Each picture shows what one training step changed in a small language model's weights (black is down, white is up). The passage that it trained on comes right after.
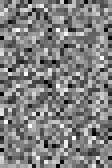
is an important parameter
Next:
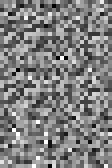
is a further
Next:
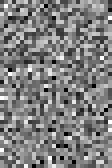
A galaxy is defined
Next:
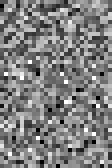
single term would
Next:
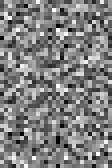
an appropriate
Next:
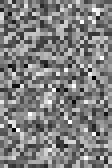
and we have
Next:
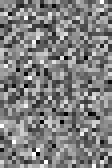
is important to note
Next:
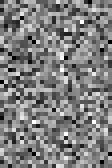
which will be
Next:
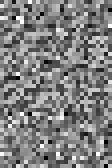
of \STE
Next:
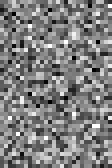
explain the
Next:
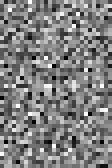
horizontal axis
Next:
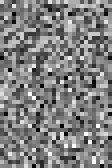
sample node flows
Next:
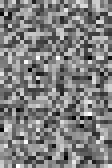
any unitary
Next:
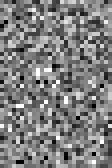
dispersion relation, from
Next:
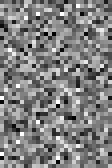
the other hand,
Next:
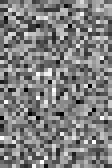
expected to scale as
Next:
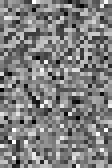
same exactly as those
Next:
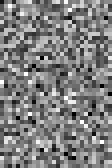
optimal values of
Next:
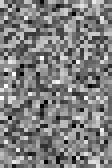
particle under an
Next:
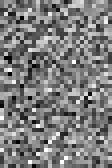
can be readily
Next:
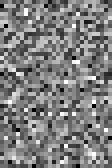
At this point we
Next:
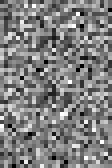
real.}. For
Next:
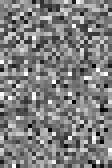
since reset is
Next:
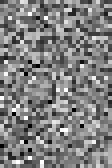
different network parameters and
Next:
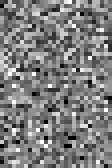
convenience, it
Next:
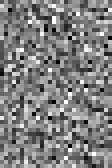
adjustable parameters
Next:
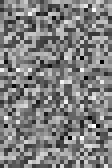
be reached in
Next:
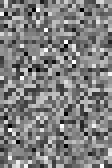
\\ Number of
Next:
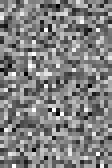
by a much
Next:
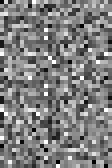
pion spectral
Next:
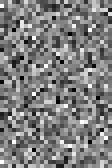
that of equations
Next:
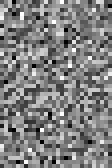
HS model)
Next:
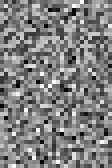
detector, thus
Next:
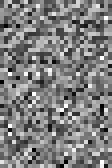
where is the
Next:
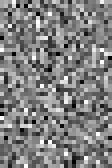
2 GeV.
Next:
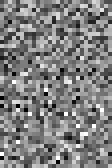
the angular momentum of
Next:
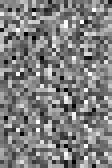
3, and
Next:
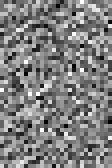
outputs are the
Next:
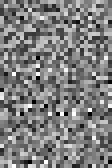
we then get a
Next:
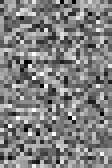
a gap is most
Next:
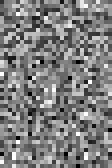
improved when in
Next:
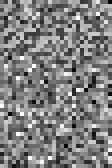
two different quark masses
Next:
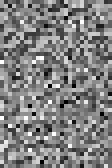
system is still very
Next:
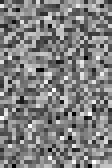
to leverage
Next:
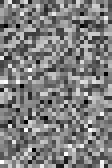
where we mark where
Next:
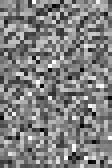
symbol restricts
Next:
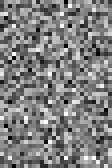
(b) and
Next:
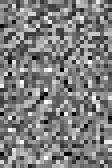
complex sequences
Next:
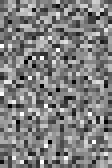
the reference list
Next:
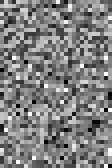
EM and
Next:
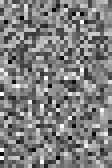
densities the quarks
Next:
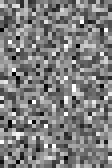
even further this particular
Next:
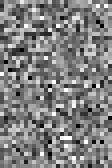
ratio. Similar
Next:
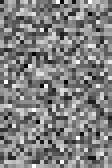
a value of
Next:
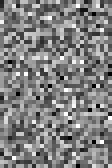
set. Figure
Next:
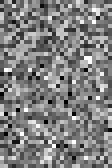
and cold
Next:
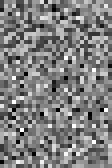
distribution well supports
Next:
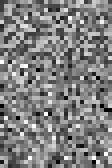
double gift,
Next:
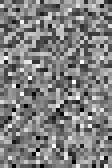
to detect network
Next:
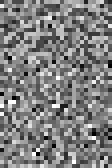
to parameterize
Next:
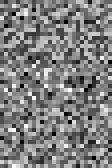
these are only lower
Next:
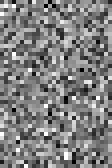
Set 3 shows
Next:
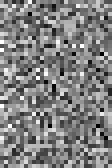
spatial resolution of this
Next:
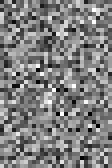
and produce a
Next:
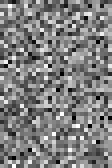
above prediction.
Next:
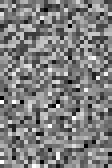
in the action split
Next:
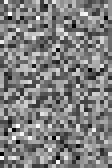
the app,
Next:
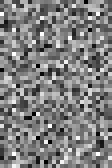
with the change of
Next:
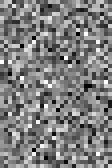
of the models that
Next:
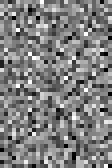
{\it has to
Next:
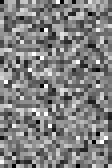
a set of
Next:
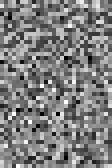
any approach to
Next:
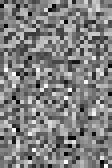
When $\gamma$
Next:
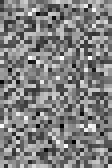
be estimated as
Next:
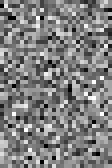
not our sample is
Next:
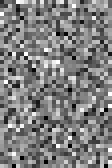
0$ for each
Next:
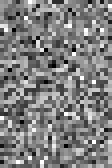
polarization measurement to only
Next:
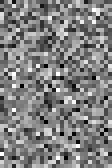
and the observed
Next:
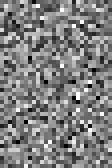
so, we considered
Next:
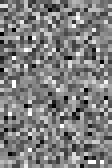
whole sky
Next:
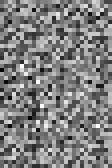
the interaction region and
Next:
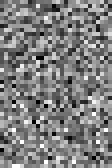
only under the corresponding
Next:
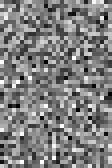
signal emitted by
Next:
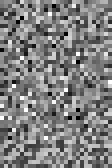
can prove that
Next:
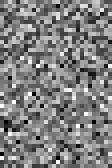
the fact that the
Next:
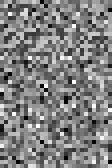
Y question and
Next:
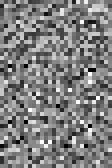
Thus, we
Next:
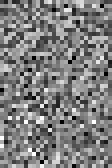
reduction due to non
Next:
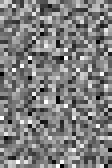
of energy minimization
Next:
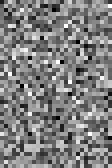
accounts for the
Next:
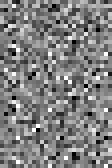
maser observations
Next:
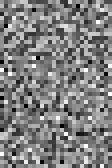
those obtained by a
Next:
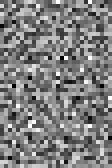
as a sum of
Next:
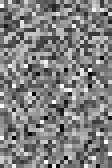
that we are
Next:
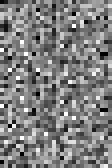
molecular clouds
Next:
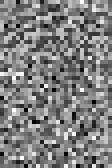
contain ground truth
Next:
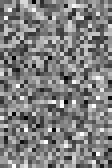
superpotential of
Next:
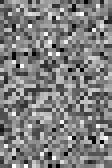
Fig.1 in
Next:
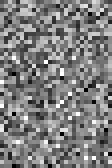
the fourth and
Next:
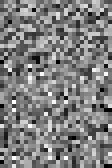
the gluon
